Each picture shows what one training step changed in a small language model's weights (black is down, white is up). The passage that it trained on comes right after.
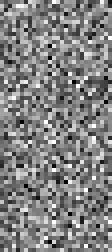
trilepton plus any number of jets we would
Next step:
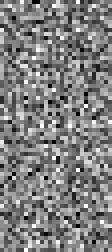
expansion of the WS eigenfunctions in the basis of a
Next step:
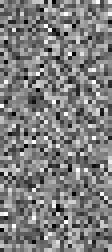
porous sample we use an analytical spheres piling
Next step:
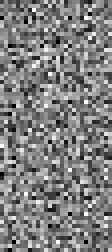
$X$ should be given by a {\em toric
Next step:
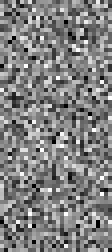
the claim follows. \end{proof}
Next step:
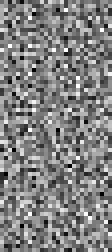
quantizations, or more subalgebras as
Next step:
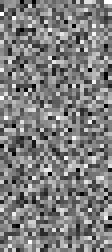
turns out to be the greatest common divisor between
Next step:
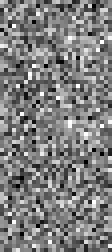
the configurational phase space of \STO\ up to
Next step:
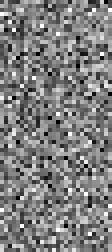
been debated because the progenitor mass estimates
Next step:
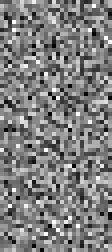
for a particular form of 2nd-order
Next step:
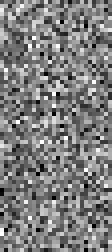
the asymptotic volume growth of $(M,g)$ is independent
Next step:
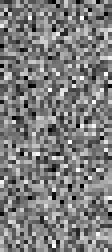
and nonsingular. Then $A$ ends with $\tt
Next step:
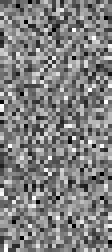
\SY_n$ ; $\Theta$ est
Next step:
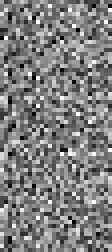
of various richnesses which can be extracted by means
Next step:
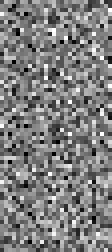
Peripancreatic vessel segmentation and
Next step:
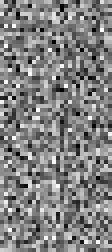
p315 are omitted for the technical
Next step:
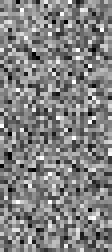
we first observe that, if the seed manifold has two
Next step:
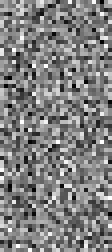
4$f$ electrons of rare-earth
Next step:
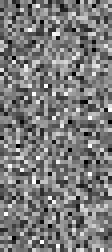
ADE model \cite{ ref24}. The authors
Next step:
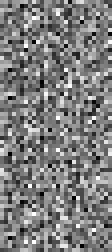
is exactly the set of the isomorphism classes of direct products of
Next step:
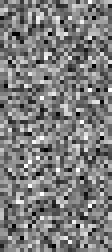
on the light cone. Since the propagator
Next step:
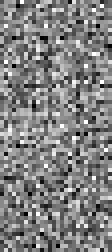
boundary between the ``conformal region'' and the
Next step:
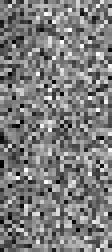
inclination angle. We include only galaxies where a
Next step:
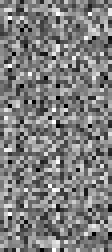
means to restructure information privacy policies).
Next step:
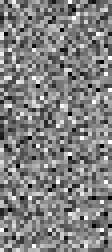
$\langle \cdot, \cdot \rangle$. For
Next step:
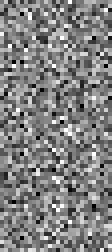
still open (see \cite[Appendix B,
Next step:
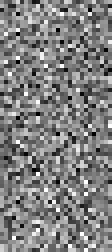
then we may wish representability to simply be membership
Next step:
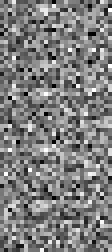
center manifold theorem introduced by Hassard [4].
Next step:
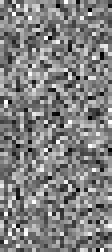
then used to train the RDDPM.
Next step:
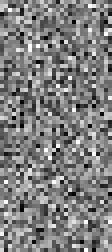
do not drive the period of the system, as they
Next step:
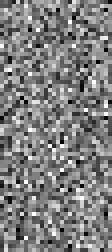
\(\alpha \in \lbrack 0,1)\) such that
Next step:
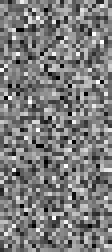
non-negative weight function $\rho $ and the
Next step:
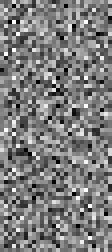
for imposing Dirichlet boundary condition. In finite dimensional or discrete
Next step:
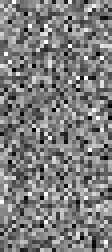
contacts along with a quadratic regularization term. Indeed,
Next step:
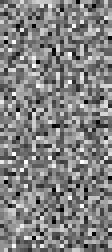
the Banach Principle for semifinite
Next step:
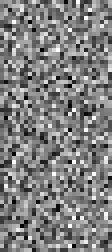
rewritten as a rank constraint on a structured matrix.
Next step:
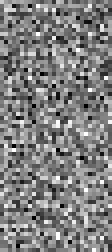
\section{DFACS scheme optimization \& isolation of
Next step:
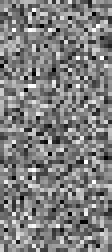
the disorder; error bars for thermal averages
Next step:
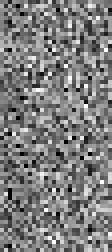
binaries and even planets, environmental effects in
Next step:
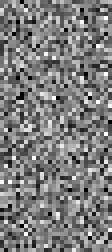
\pi$) tends logarithmically to zero in both
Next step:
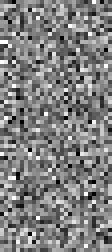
(fp) states, the electron cannot distinguish between the
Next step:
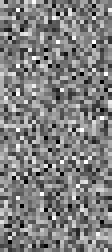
nuclei and $J_{i,j}$'s are
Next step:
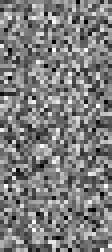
structure and EIE cross sections suitable for implementation in
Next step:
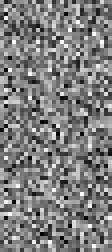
in non-jointly observable environments.}
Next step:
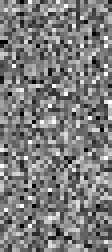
scattering process. Moreover, assuming a weak-coupling
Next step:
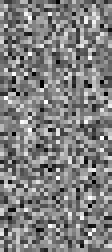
one of the following $3$-symmetric spaces, with respect
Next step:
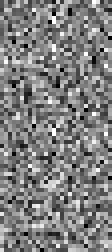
if it is RD-coflat and satisfies the
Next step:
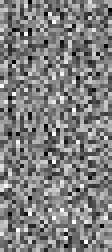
and merger of two black holes, and the computation
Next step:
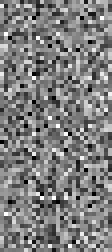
depolarization dynamics. Here, we consider the more general
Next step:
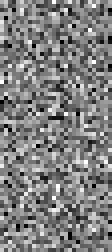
of the areas of the five trapezoids,
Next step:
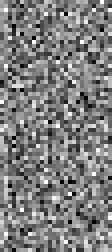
reflexivity of analytic Toeplitz algebras associated with
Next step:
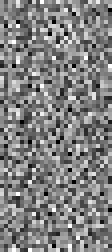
Fisica Nucleare, Sezione di
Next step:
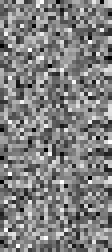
do not change their opinion in time but still influence
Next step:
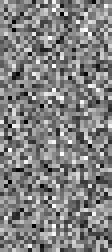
\infty.\] Finally, by Theorem 3,
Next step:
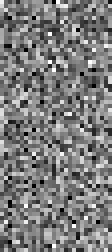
frames. Most of the content of this section is taken
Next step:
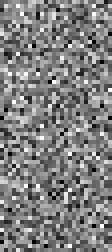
is defined by $S_H(o) =
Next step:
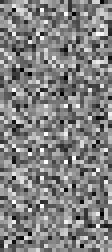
c$. \end{description} \end{prop}
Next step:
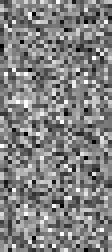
for some constant $L(f)>0$, \[
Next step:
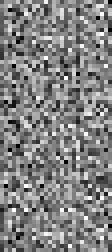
\end{tikzpicture} \\[3mm] 5 &
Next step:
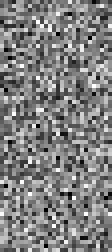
$h_{\mu\nu}$ and the last term is
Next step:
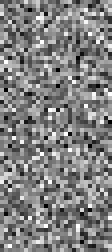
historical SNe in M83 probe the CSM
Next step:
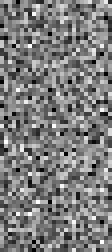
Weibull distribution, n=15 observations. ##
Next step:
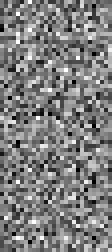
distance between them as following: \begin{eqnarray}
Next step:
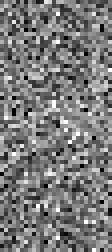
$\sim10^5$ narrow lines (width
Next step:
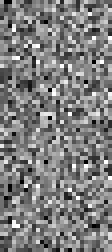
horocyclic foliation of $T$; that
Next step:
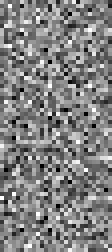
%It is easy to argue that the objective
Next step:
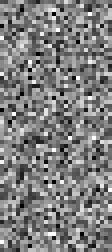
we propose quasi-optimal port spaces for parametrized
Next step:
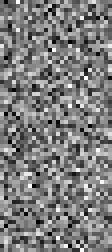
limiting cases, and it is expected that under more general scenarios
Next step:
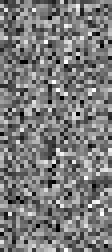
points and strong approximation. As an application we give a short
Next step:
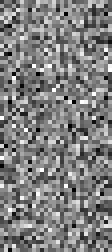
\max A_{n})$ for any $n\in
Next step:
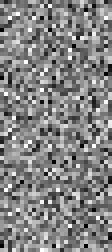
conformal equivariance property that \begin{equation}
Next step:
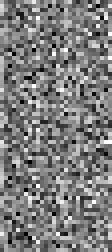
the problem of limited data. In a realistic
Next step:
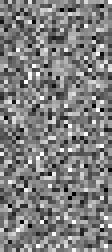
the solid symbols have $\overline N_{0}'$ atoms
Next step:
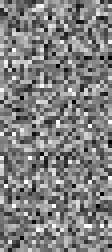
ordinal wellness variables \emph{tiredness}
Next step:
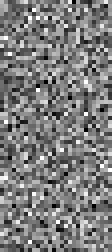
the order of G is the maximum over all such groups associated
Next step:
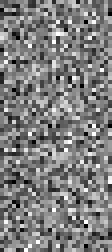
The same two leading gap solutions arise both in the case when
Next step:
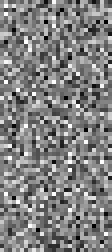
the right hand (``rh'') envelopes
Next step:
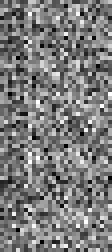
challenges on the path towards the net zero goal.
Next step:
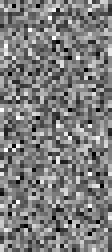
as dark matter. We next explore the mechanism of coherent
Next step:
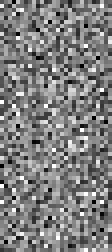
$\n y_j\n=1$, we obtain
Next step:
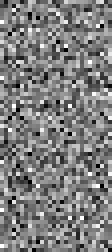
outcome while maintaining camouflage. In
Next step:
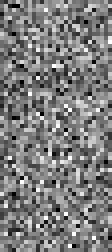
a brief window in which additional valid blocks may be
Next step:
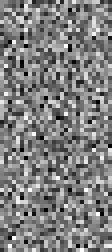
improves the results obtained by Lim et al. and
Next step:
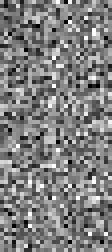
been focused on using either a z-type or
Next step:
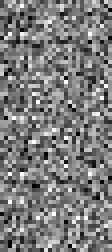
the microwave-optical characterization setup.
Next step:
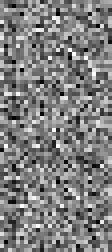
additional constraint, effectively transforming the problem into a
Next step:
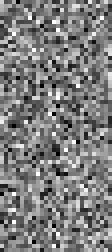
out of a total of 1040 objects. This implies
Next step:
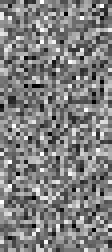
$\pm w_i\in S^2$ vectors
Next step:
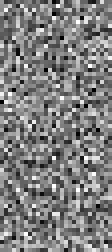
data points for the same grain size, and indicate the
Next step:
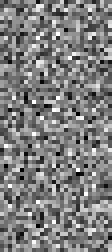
particular the OB method and its application and extension to calculate
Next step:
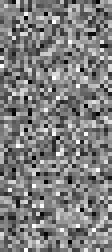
of the ED and MD resonance linewidth.
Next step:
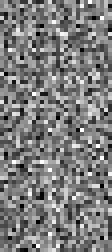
limits the scalability for nonlinear simulation. More recently, approximation
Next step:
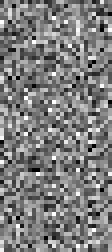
gradients or state variables, and based on the state
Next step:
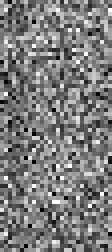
battery of permutation neighborhoods applied inside the population
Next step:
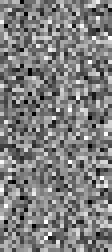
F. Hertz proves stable ergodicity
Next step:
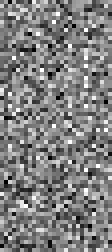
layer (with a kernel size of 2, no
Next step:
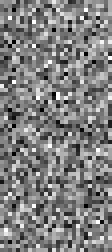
indicates that the algorithm diverged due to numerical instability}
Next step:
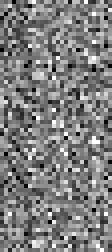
(higher frequency) kHz QPO in
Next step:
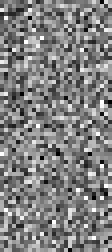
longitudes (b) and latitudes
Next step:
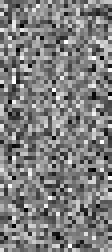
distribution functions are too broad (Buschauer \&
